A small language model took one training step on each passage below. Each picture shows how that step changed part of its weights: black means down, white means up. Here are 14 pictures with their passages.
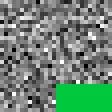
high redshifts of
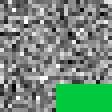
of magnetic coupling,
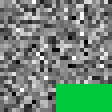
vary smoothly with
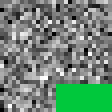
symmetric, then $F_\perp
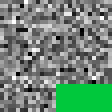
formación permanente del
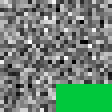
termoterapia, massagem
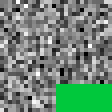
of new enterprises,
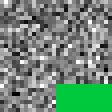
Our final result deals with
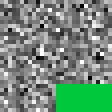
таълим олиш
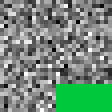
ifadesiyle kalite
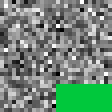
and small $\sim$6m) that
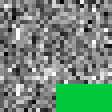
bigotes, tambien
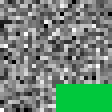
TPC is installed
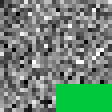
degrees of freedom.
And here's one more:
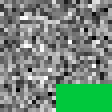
loading direction, the cell
